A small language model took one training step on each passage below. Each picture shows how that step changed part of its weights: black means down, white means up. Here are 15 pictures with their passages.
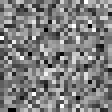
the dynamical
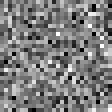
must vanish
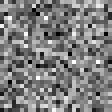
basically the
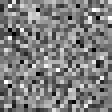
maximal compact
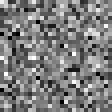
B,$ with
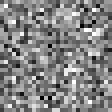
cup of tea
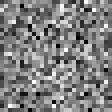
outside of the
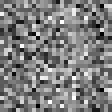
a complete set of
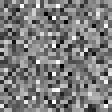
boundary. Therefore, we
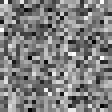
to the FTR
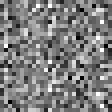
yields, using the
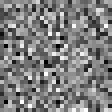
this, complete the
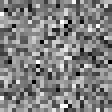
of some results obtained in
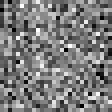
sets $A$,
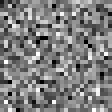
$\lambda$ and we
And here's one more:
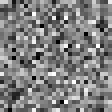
\right]r /
